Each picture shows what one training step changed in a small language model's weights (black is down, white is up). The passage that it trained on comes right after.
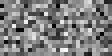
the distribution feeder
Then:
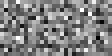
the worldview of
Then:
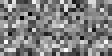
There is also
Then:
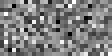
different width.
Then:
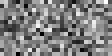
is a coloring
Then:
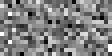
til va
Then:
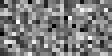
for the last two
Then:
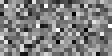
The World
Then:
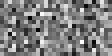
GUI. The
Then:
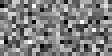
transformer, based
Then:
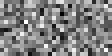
is noted that the
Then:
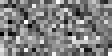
actions (serve
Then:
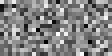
we did in Section
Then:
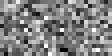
\& Zhang
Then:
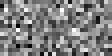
the form of $\pm
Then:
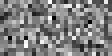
has been on static
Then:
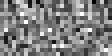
set of equations has
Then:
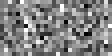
edge computing
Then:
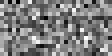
3, including data
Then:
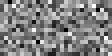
is not the case in
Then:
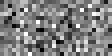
text or sample
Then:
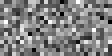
cured structure when
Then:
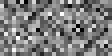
we also present other
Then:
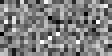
to manage staff
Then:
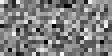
fidelity may
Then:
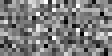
sites, a
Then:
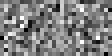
from $\cm$ to
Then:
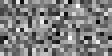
|\lambda -
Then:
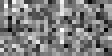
$j \in
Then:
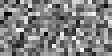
relationships that
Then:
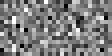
to the simulation of
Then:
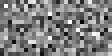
high as 0.6
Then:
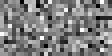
performance evaluation,
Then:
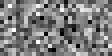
and only if the
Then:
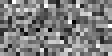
these numbers
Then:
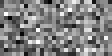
each row as the
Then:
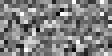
elements of communication
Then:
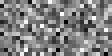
best (smallest
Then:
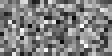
Patients with
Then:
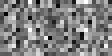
noticed this
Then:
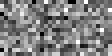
beta frequency
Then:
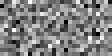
management while
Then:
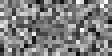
of experimental measures
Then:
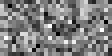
and almost
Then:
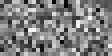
components of the
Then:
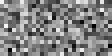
use of drug
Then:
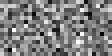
analogy with
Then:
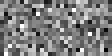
workflows to
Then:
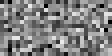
nonzero quark
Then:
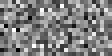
the lab is
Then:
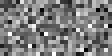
For intravenous
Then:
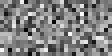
stream that was
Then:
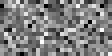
Users can
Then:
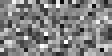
our PCA
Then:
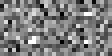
previous one, by
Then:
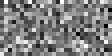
stereo observations
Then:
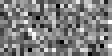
The simulations are
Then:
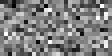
- Primary
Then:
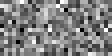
containing oil as
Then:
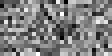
the second order phase
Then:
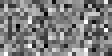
the effective order
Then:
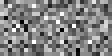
values). Notes:
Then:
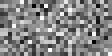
collection; - C
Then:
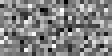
in states $\alpha
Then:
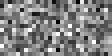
gamma function associated
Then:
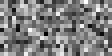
of the influence
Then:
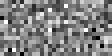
social congestion
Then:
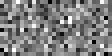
to audience
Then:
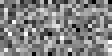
is an edge and
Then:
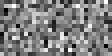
with unit variance
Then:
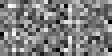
we only have to show
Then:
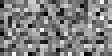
the maximum
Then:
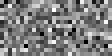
evolution approaches the
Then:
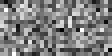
of expression system,
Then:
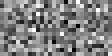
tables and
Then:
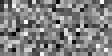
function is significantly
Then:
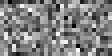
and $R \in
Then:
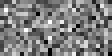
A final important
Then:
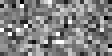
with periodic
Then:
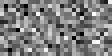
highlight in particular
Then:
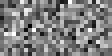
does not divide
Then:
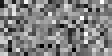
invertible for
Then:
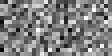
linearly for a given
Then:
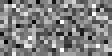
is not an element
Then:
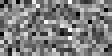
amenity factors
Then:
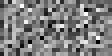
equals $1$
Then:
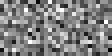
defined as the DM
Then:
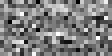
subjects, but
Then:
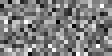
denote the operator
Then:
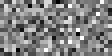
data is routed
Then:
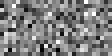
only differ by the
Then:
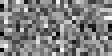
at $\xi$ be
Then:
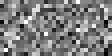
With A the
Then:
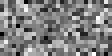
of $\phi$
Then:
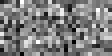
a need for more
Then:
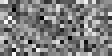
Solving the system
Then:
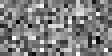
of laminations to
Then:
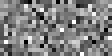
j \neq
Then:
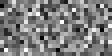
Interesting results
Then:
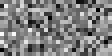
load could then be
